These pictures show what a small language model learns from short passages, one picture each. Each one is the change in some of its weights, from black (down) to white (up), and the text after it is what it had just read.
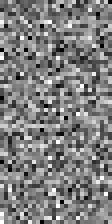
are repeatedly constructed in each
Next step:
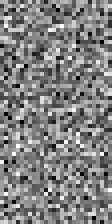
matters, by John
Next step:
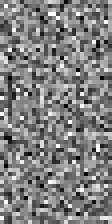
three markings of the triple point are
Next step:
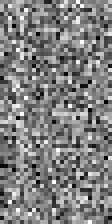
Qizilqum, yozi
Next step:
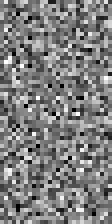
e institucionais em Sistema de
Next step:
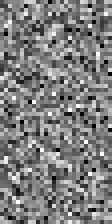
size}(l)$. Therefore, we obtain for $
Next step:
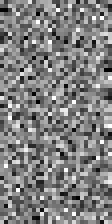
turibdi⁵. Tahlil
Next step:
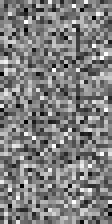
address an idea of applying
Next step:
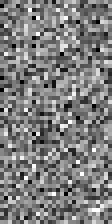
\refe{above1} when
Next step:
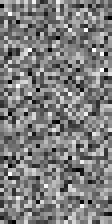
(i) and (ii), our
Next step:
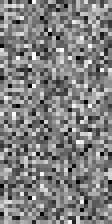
can not be $y^{2a}
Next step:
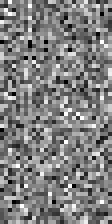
determined, the main provisions of
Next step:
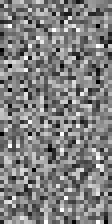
актуальных направлений,
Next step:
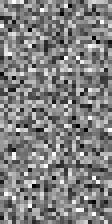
setting, $\tau$ is not a
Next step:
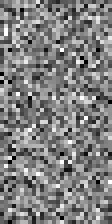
suppress the fourth and fifth
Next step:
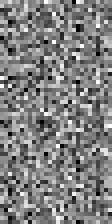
типу туризму.
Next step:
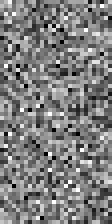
qator oralarini ishlash bilan
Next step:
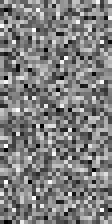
Korreksion ta'lim
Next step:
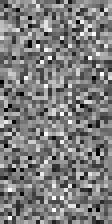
{\sc H. Lewy,} On
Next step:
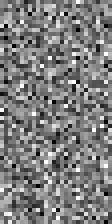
haqidagi ma'lumotni
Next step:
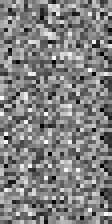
en dirección optimista, es la
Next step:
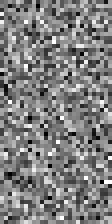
the respective suspension spectrum
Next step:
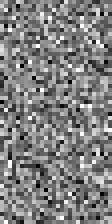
the $C^\infty$-generic existence of
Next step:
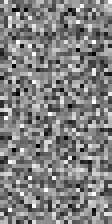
Atas Kelemahan SPI
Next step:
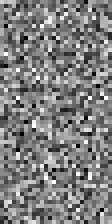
grande taille. Ils
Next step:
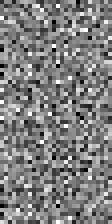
milenial mendorong
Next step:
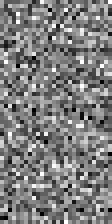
condition that $i_{u+1} >
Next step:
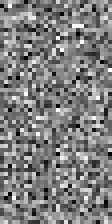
g \qquad \mbox{at } \Sigma
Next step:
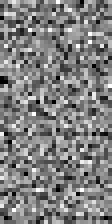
in the same regularization process if one
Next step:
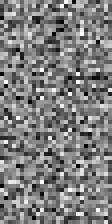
between the two in the case of surfaces and
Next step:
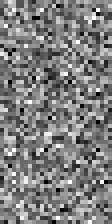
$1$ is a quadratic
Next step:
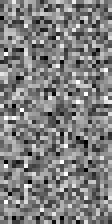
is adapted to the filtration by
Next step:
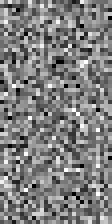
существа, созданные по
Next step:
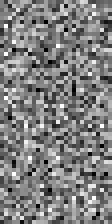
depends on $(\lambda +\mu)$. In our
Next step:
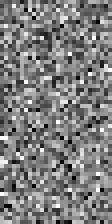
\om_k = (k,\ldots
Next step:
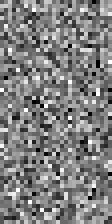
images from MapBiomias
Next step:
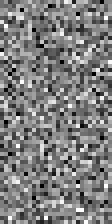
either draw $(i,j_1)$
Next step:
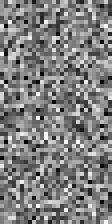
luce, i suoni
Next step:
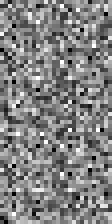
Asociación Americana de
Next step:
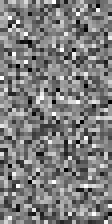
beauty's best, Of
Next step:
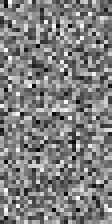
Jungen und Mädchen dieser
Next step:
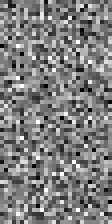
matrix $G(q)$ define the network
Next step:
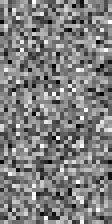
for all $\underline{s} =
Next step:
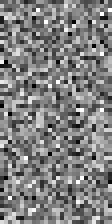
bei der Stabilisierung der
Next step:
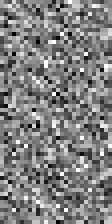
harakatni ifodalovchi
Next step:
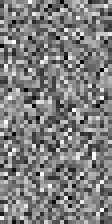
grading. Next, consider the part in
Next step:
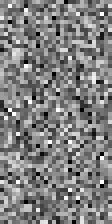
yang terdegradasi. Gambar
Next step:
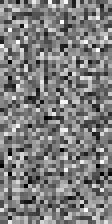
токсичності. Це
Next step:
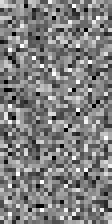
investitsiyalarning o'rni.....
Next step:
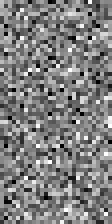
le peu de sérieux
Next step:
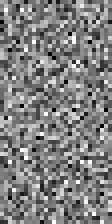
toda a vida. Segundo a
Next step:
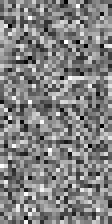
as $N$ increases. This is just
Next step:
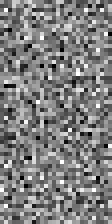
by the above formulas and using that
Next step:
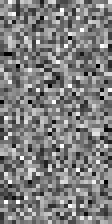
low back pain, and ages between 19
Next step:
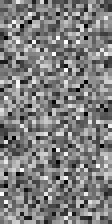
vulnerabilidade, as
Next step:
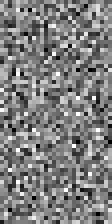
М.: Советская
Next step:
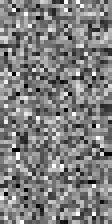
conjunction, particle, modal
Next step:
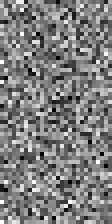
integrarea celor patru
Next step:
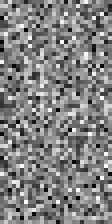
pada penelitian ini akan
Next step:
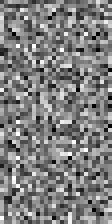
The following diagram commutes:
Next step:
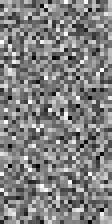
isotopic. \item This theorem can be
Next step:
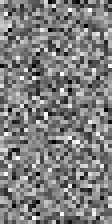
Oliveira y otros
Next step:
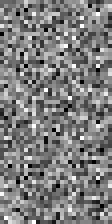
\eqref{segmentbound} for all
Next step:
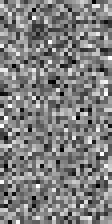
tail distribution function and cumulative distribution
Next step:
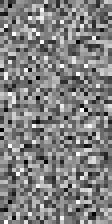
gives the null algebra which is not of any
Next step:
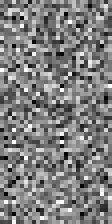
implementación de métodos
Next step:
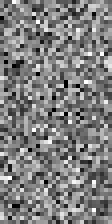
San Giorgio, La
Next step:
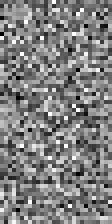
are contained by the case of Kahler
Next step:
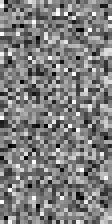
samaradorligi va qiziqishlarini
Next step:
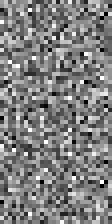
as they consist of both real and imaginary
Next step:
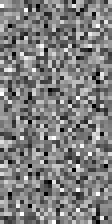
«Слово о полку
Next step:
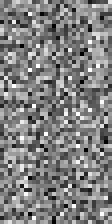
asuntos, pero mantiene
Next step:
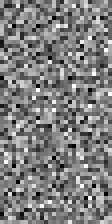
A experiência da oralidade que
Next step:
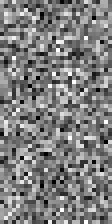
Já o eixo das ordenadas
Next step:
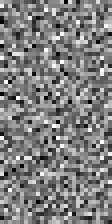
penilaian yang dituntut dalam
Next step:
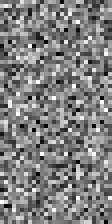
aynan bir insonning boshqa
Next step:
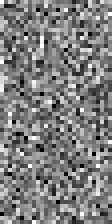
Айрим шахсларнинг
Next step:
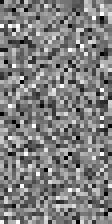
pora yoki tamagirlik
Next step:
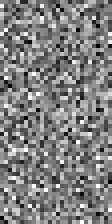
в настольный теннис;
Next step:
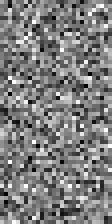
Primário Vestígios
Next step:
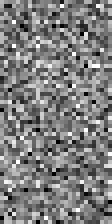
$F$-isocrystal on
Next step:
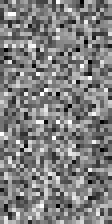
in \cite{ijpm}\,: \,For
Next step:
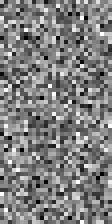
SHu sababli har bir
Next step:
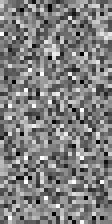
insatisfação dos jovens com a
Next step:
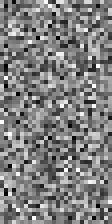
sciences naturelles, tout
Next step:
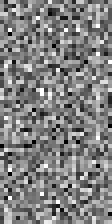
текстильные. Методы
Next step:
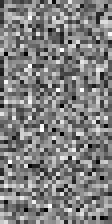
\end{proof} The next step is to
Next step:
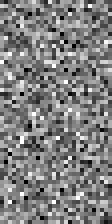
o'qitish metodikasini
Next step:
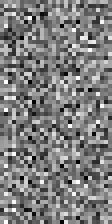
+ \infty )$ given by \[
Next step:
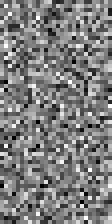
the editor assigned to handle
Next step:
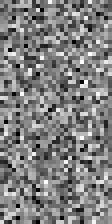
Humboldt- Universität zu
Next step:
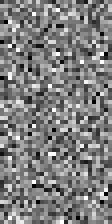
sifatida axborotni
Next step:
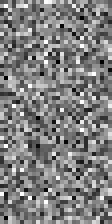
yurt Turkiston,
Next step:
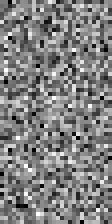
procedure to apply the maximum principle
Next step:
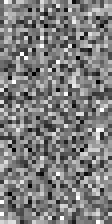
по гражданским
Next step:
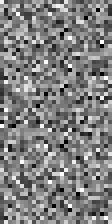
nonlinear analysis around the stationary state
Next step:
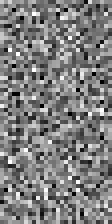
Soc. Civ. Eng.},
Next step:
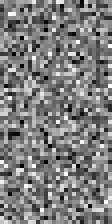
is involved in at most $n$
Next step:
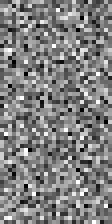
este sentido las pesquisas de
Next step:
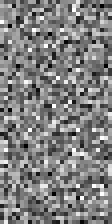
codimension \( k \)''.
